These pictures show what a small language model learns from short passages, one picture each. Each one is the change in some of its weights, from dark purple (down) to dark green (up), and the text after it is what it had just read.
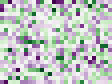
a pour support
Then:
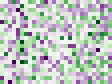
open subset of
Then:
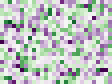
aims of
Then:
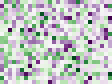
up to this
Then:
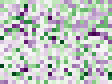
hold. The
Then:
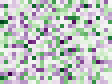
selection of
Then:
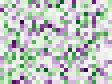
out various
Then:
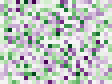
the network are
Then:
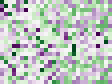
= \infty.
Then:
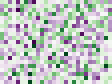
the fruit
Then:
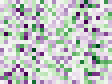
an integer
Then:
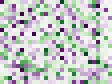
a partially
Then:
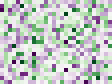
root of
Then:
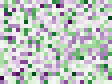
are Sylow
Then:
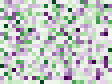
presented in Section
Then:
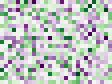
the desired
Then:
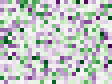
content mining
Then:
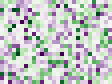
positive definite.
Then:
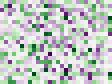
with leadership
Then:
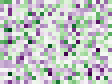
and so are under
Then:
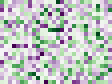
and M.
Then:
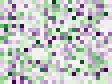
concluded that
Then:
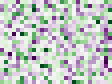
point of the
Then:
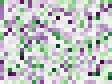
and multiplicity
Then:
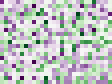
lying above
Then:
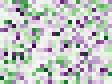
a random variable
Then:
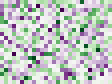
to compare
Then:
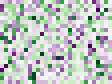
Many other
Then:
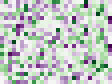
1 month to
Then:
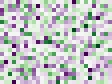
to find
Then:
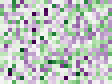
By the definition of
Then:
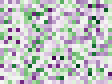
unitary element
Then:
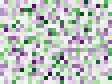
more important than
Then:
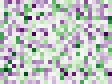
something about
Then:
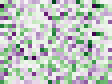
studied the
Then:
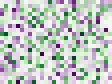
logic as
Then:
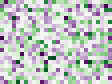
element, then
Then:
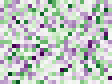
in Rome.
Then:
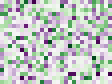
the choice of
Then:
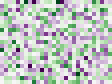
the CNV
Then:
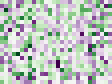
shall use is
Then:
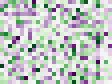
The most basic
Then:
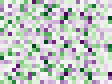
leaders and some
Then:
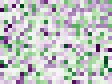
of functional
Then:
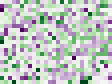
order to write
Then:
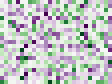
equivalent to the
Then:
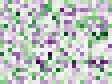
under elevated
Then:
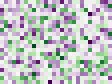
solution to their
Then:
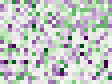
$l$ th
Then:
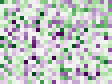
have our main
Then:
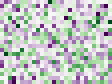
standard format,
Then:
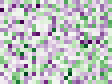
processing to be
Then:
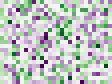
a natural transformation
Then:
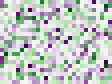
Fat A
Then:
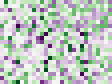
points, I
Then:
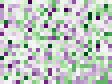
and hence
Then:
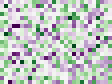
collection of
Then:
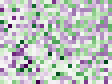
$\sigma \in
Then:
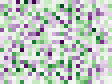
the mouse
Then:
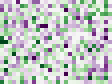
on the real
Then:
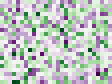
any countable
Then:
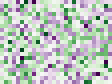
the original
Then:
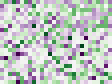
$g \in
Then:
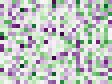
field as a function
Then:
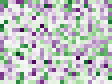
noise with
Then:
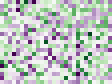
the function field
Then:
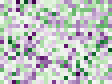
the form:
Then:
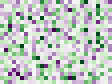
Note that
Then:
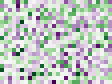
all the measures
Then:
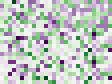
it follows that for
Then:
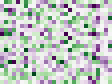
are many
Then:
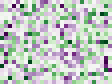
of a general
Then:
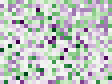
used in the study
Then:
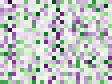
boundary shocked
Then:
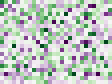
would take
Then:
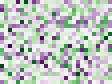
the regular
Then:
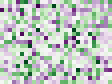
is odd
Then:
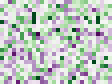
conferences and
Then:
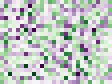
the training
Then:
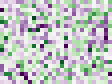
on public
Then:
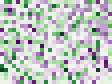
are discussed
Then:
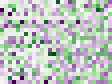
\varepsilon k$,
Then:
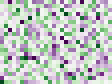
to the cloud
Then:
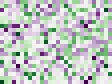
lines, and
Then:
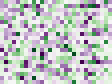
integer, and
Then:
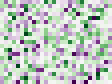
a huge
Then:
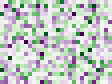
induces maps
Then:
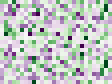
where $1
